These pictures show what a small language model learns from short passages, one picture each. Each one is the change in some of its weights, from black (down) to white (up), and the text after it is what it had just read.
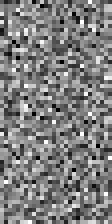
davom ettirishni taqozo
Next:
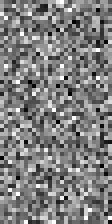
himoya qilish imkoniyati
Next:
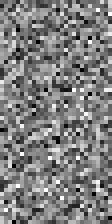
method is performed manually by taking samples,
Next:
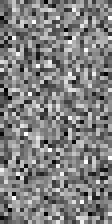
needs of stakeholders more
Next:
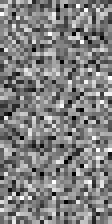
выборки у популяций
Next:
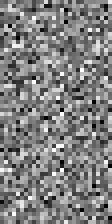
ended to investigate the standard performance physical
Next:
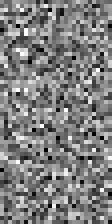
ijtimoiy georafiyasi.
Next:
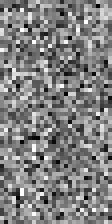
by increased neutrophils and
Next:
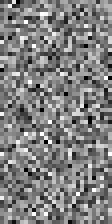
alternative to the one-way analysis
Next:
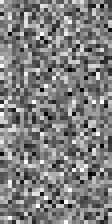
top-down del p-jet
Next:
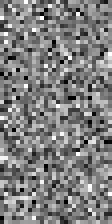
что свидетельствует о
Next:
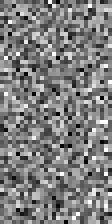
boylikning ko'payishi,
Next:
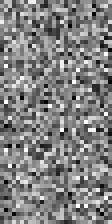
the current dialect of this part of the
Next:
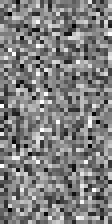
strengths of both governance models while reducing
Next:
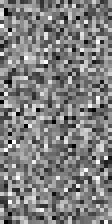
zoonotic disease which is
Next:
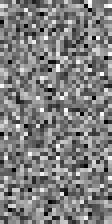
also demonstrated optimal timing of
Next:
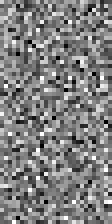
inter-commission symposium focusing
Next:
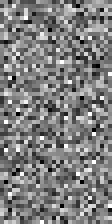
entanto, à medida que a
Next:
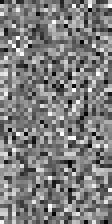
lingvogeografiya fanlari
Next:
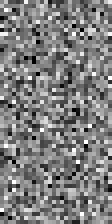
can be obtained by solving the following
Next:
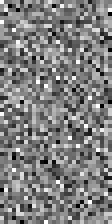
the regression show that in general,
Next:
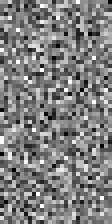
top-down (official)
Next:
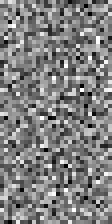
is improving contrast and clarity,
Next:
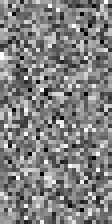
beyond interstate borders.
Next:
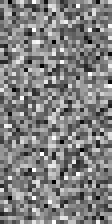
ЕС эквивалентной
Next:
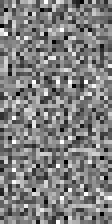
gave the face an aquiline
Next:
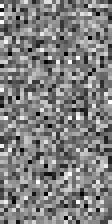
demonstrated maximum solubility at a
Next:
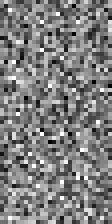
empirically compare this approach with classical
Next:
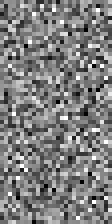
transitions between the Arabic,
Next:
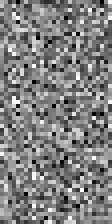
energy between areas. Changes in the load
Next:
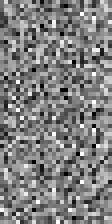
бокал праздничного
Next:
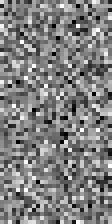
para-cinema that also
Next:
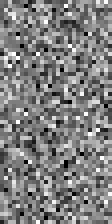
- Ciprati, D.L.,
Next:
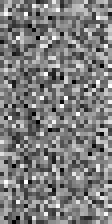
— таълим муассасаси
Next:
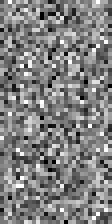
F, Kleijnen J,
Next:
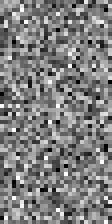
the first and second order [5, 9,
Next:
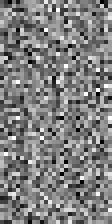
funciones y los beneficios generados por
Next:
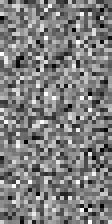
juga menyampaikan
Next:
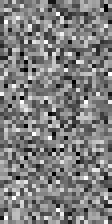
the reference (CGO) and
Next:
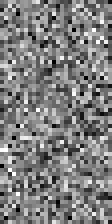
tadqiq etilgan. Tadqiqotda
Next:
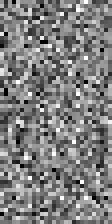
we need data taken from other sciences,
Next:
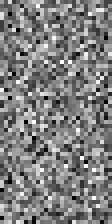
taken under local anesthesia from
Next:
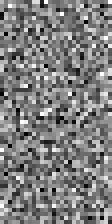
used for edge detection, discrete
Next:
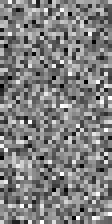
die verschiedenen Phone
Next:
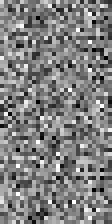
Tren bercampuraduknya
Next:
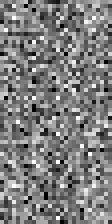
Xu, K., Zhang,
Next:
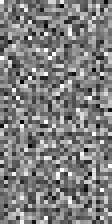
opportunities they present to scholars of
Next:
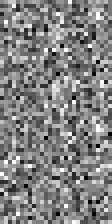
*Ficus* species After
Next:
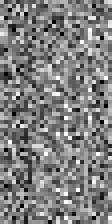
студији износило
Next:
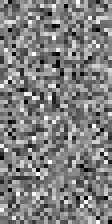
divided into biodegradable and
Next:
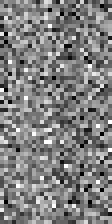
how we govern and develop agriculture in
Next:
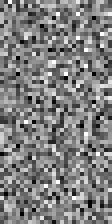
high-level subdivision layout
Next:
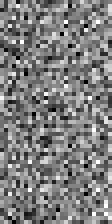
заходів, здійснення
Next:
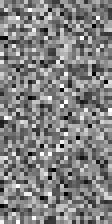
and justice dimensions cannot achieve
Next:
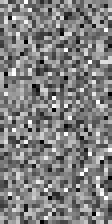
Arrow ↓ indicates lower is
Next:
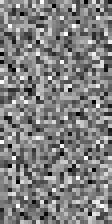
udumlar, an'analar
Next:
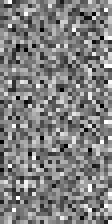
этом случае расчеты
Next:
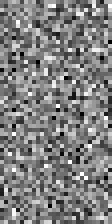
increase the competition in the game and
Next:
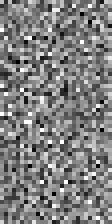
бикрлигини таналаган
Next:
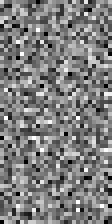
las escuelas, amentar el
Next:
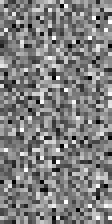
відбиття загроз,
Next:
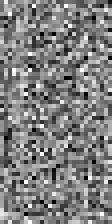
Navoiy bu vodiyni
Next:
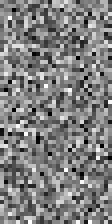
(W/m ²) H solar
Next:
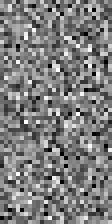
tourism and resource potential of
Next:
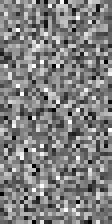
softwares especializados é
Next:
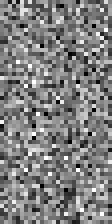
Section III details our proposed method for
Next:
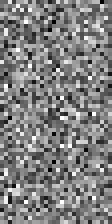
essentieller Kompetenzen im
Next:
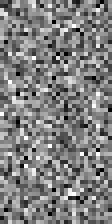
Women Curhan et al.
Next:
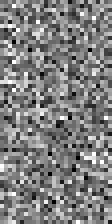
o'zlarining kasbiy
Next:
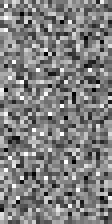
editor. Data availability The datasets
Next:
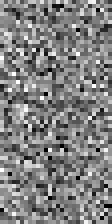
oladi. Ijtimoiy
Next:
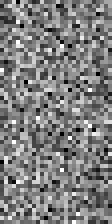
transportation of produce to the market
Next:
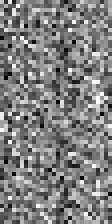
AUTHORS Phillip
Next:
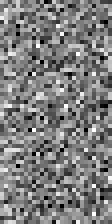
qo'mitasi faoliyatini tashkil
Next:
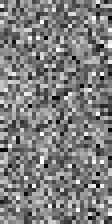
oilasiga mansub primat
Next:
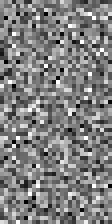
tahriri ostida)
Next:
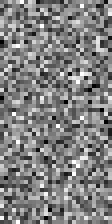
is to study the influence of different proportions
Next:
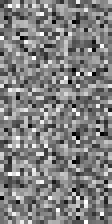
actividade do marisqueo na
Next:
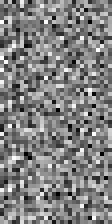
time required to fill in the forms
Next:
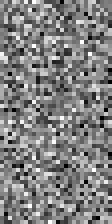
Country of Institution
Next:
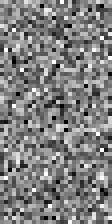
the surface, which explains why the
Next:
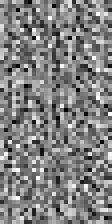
instantaneous uncut chip
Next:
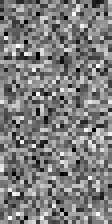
and five inclusions (foreign
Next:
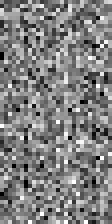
e aceitabilidade do programa
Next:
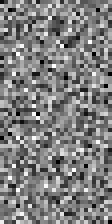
schedule. Such variable
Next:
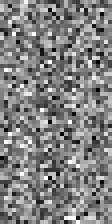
for publications on the role of women in
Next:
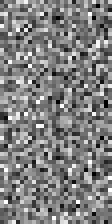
seria preciso dotar a
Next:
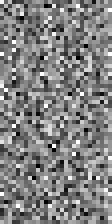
also considered, we included two villages
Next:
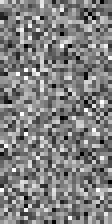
Катта ўқитувчи
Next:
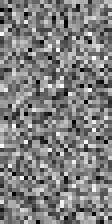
- deep soil inversion
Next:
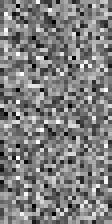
técnicas. Rialp,
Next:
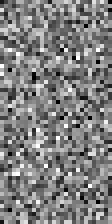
tragedia acestor localnici
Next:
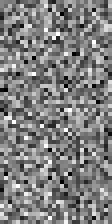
and observed data to provide a preliminary
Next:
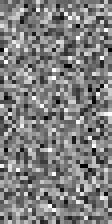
the initial stage, LV diastolic
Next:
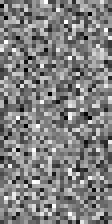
(see figure 3).
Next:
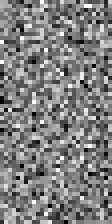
to take to the streets and
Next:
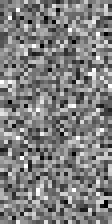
Ragot S, Perbet S,
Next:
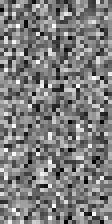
loyihalash uchun formulaga
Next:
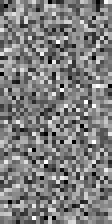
rates. In addition, the optimum
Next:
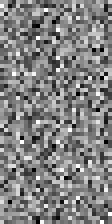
da kuruluştan
